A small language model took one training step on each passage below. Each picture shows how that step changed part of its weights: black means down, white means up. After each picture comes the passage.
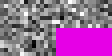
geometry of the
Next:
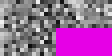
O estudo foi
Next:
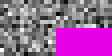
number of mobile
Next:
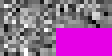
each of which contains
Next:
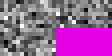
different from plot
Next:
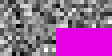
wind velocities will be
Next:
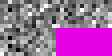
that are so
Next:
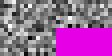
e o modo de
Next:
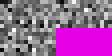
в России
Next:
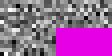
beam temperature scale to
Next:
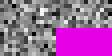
With the following
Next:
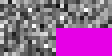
representations), with weight
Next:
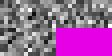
dengan tanah.
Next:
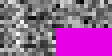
equitativo y
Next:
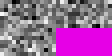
students optics
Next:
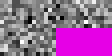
is formed just
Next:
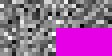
que: A
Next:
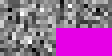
are to understand the
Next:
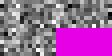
чиқиш ва
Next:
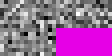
of the paper is
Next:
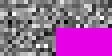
MinGEV type
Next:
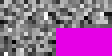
linearly independent to
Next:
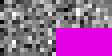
are reconstructed from
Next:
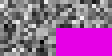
and Technology,
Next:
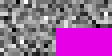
it should generate a
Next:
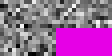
of a main
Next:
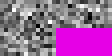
to the analysis of
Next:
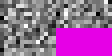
de la race
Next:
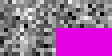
of PID algorithm
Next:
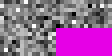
A área destinada
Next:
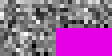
the SUT directly
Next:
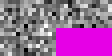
balki uning
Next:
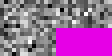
many of the calculations
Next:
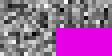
important issue,
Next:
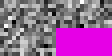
of object detection algorithms
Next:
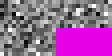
adoration est
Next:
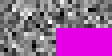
to select the
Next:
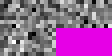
calidad y
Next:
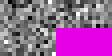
were not used during
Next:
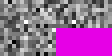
GC distribution for
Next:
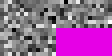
showed that these
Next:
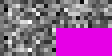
parte sustancial
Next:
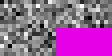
the last entries
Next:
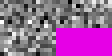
o impacto ambiental,
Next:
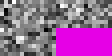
confirmed cases can
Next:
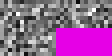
contou com
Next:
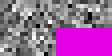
to the effect of
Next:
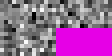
derived in the
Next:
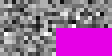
– одной из
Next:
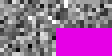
does 12 class
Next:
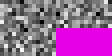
de contexto.
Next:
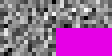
tuned by
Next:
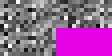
учителей в
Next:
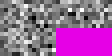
the value of
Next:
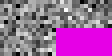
In this paper we
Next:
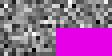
energy density. In
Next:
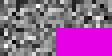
cooperation with
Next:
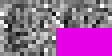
общения со
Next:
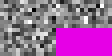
one gets:
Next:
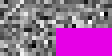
of the second
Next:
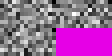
in \S
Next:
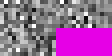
der Kinder und
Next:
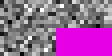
in an isotropic
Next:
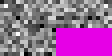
in an optical lattice
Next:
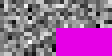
that it normalizes
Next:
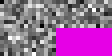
sourcing angular momentum
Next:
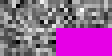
be determined. At
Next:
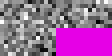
we have performed a
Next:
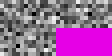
for this **Figure
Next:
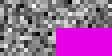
dan sebagai
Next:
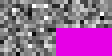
1$, then for
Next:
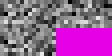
adecuen a
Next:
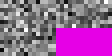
than purely
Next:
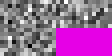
et al.
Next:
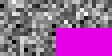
rather sharp
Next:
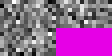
as quantum topological
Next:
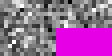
Milne model
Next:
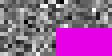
always significant, even
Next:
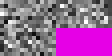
identify which portions
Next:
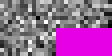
v. physical origin
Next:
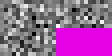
the metallic
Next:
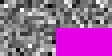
vs. high
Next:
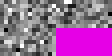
– A coupled
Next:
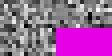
parameter in the current
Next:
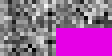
образования новых
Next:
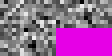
of the energy
